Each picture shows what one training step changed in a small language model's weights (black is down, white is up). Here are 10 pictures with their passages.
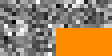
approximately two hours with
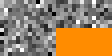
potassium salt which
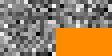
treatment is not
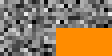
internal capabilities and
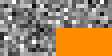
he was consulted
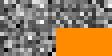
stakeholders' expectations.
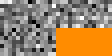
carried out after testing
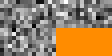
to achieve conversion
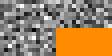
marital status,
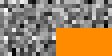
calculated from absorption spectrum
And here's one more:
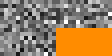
the fibre
